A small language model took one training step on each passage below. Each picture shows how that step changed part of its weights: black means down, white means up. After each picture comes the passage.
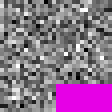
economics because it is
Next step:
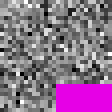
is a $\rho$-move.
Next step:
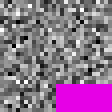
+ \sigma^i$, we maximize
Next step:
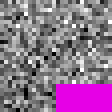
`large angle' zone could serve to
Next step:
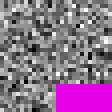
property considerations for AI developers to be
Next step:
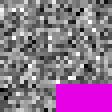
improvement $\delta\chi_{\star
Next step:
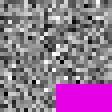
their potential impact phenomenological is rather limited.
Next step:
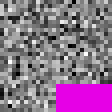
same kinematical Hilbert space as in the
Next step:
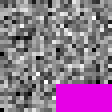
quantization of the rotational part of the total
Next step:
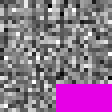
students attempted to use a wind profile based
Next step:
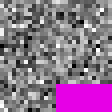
right plot the compressed-mass searches of
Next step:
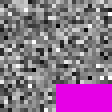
on $S^1$ as well as
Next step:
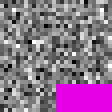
social responsibilities caused pressure), leading
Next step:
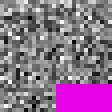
for the solar abundances and line lists can
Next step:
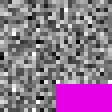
3.2 over the calculated value of
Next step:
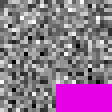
experiments.} \label{table:cross}
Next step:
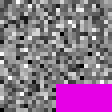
\prod_v X_v
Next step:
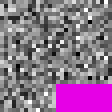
same as those in (a).
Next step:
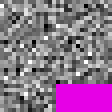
collision law with a constant restitution
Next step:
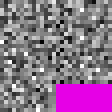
our algorithm on the dataset of two photon
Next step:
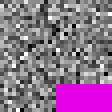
would work with sample sizes of 250 or
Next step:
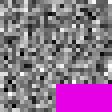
articles are mentioned one and one day
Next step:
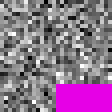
refers to seven ingredients
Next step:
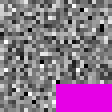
derive the dual scalar field theory, we
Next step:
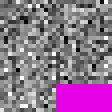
\textbf{RQ2. How
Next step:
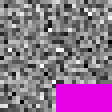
a current, as shown in Figure 8.
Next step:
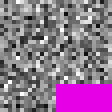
in \cite{ks} for the special
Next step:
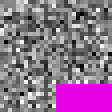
for the ground state. However, an energy
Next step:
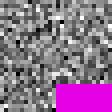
a model-based approach for deriving the
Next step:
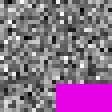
C.~H. Keitel,
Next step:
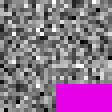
the third generation---top from the production rate
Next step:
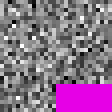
P_\mathrm{S} = \varepsilon
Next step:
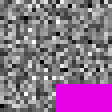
\centering \includegraphics[width=\linewidth]{}
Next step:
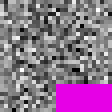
main reason is that already at ages
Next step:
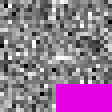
less than 1%), while the resultant
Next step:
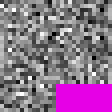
masses of panel H and I are
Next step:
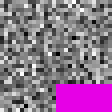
the magnetic field in the perpendicular direction, dashed
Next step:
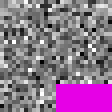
is also possible to define deformed
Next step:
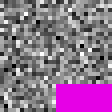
< r < 1$, the matrix represents the
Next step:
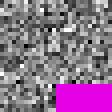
and those from the Si(111)
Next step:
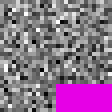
diffusion volume $\Omega_d(t)$.
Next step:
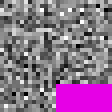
and $b'$ of length $N$,
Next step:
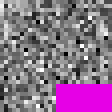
result: it is straightforward to conclude that
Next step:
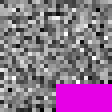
mass was obtained by Kerr in the year of
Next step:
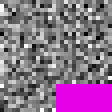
computed over the log-frequency axis
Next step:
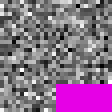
The cosmological constant $\Lambda$ is treated as
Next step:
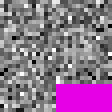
the inequality (12) is valid. The
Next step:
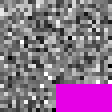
model. The PCTETAB includes the
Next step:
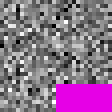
cm]{} \caption{(color online)
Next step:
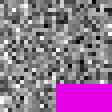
particle-hole symmetric point for which
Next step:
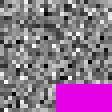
and (d)). In general, other
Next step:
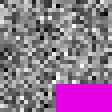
grows 80 nm thick film. After
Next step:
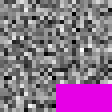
{author} {\bibfnamefont {F.}~\bibnamefont
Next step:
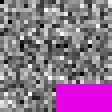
the maxspeed scenario. As the
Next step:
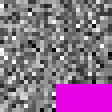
not contribute to the performance. The channel coefficients
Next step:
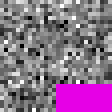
in multiphase flows are often limited in their
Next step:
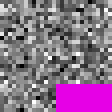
roughly the first quarter and the attack
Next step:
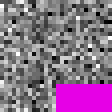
Often, the diversification and
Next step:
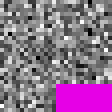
the PO and PN abundances have been
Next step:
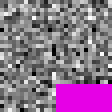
takes into account the sensor noise of the
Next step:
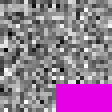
products of rotational pair-state functions, photon
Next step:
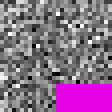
Ghent University, Special Research
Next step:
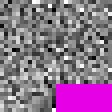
f_1 \wedge \ldots \wedge
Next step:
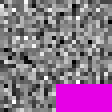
acquire new properties in comparison with their
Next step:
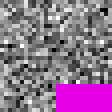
remove antipatters in different orders from
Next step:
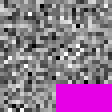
also interested in what occurs in the water column
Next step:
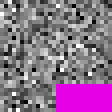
histograms - see text for details). Each
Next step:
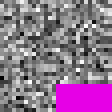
at high redshifts is to search for galaxies that
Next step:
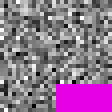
out that they could be normal dwarfs
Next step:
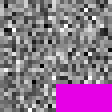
many known examples with vanishing chiral multiplets
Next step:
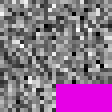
denote the conserved energy and angular momentum by constant
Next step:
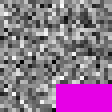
used for selecting JWST observing
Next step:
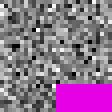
achieved positive average regression reduction, demonstrating
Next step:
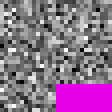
preparation). All spectroscopic data were obtained
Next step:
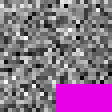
state (FMS) and an unstable
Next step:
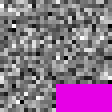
LVDB. The last three columns give
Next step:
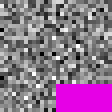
almost at the center of the image). The
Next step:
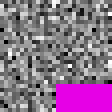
enough layers of ghost points to avoid the
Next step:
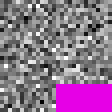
\end{eqnarray} There is no
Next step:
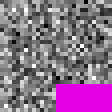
energy required to transmit data from N to CH
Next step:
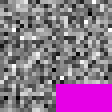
of the radio continuum peaks with most of the
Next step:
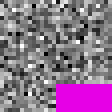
images with a relatively simple foreground and a
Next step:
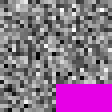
of the exact results. In spite of
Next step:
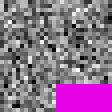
non-canonical terms.} For a solution
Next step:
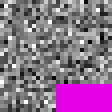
and $2_2^+$ states. The
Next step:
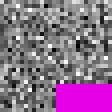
in order. As anticipated in
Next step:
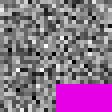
to be of order TeV. Besides,
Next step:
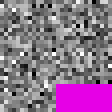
acceleration is larger than the sum of the related
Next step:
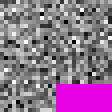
node embeddings $h_i$. We
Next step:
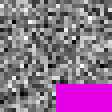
Liu, Malguzzi,
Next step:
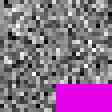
section, there are good reasons to think
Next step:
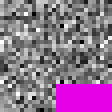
$D_{3d}$ point group.
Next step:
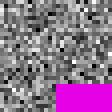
SE method parameters, we believe that
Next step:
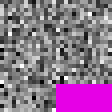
each central orbital. Taking the
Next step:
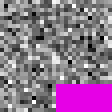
one layer are pseudospin up, while
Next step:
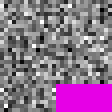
quasi-equilibrium conditions are achieved between
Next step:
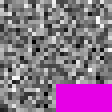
the easier coding tasks are easier
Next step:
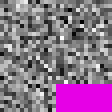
of the particles are: \ba
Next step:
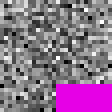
algorithm, the dominant behavior that persists towards
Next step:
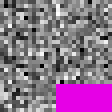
set the unit price that it will
